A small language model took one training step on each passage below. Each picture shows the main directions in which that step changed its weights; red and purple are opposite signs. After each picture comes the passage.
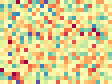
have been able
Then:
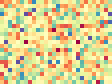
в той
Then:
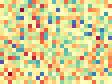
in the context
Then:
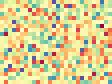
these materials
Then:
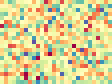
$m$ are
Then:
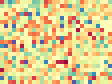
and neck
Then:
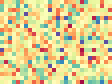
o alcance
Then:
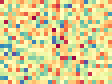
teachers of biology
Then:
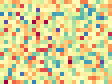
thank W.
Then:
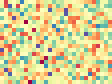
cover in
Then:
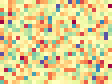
Ook in
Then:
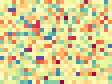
la via
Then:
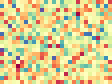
of size
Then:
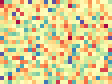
F test), in
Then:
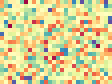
true if
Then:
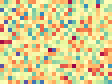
figure, we
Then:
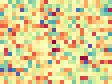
all components.
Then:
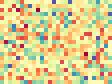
in the beam
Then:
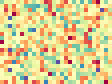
as well as
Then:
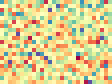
*$ by the
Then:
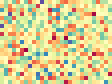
par cette
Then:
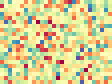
proved that the
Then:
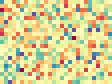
used for the
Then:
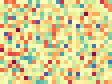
los estilos
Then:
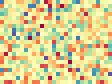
it is not that
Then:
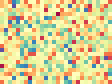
a tool to
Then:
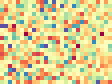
He has
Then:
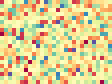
that is similar
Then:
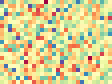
the output is
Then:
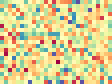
also exists, and
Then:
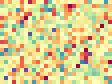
$. Let us
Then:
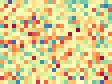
and next
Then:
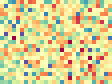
autoridad y
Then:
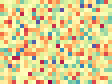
allows for
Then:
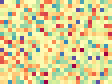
equations for the
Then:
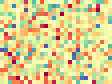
corresponding to each
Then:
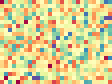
the largest
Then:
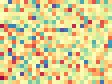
Consider a
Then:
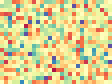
such a result.
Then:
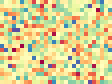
in terms of
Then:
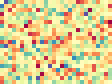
and effectively
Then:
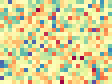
the idea of
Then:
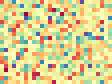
of tropical
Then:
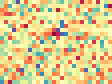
lesions, the
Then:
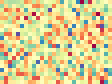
alert led
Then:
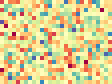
relations as well
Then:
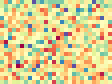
the highest
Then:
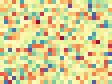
discussed and
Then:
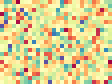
following commutative
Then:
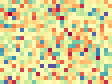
crossings is
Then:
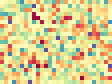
invariant to
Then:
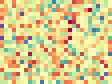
it exists, the
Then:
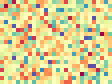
after an
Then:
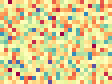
the proofs of
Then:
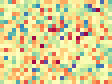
of flow
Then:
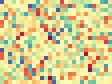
this test} is
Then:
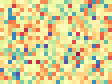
able to
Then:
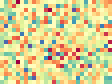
been completed
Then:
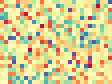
lead to
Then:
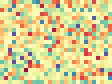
to retain its
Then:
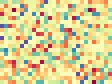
Ball L,
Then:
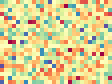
A spectrum
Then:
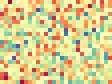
the role of
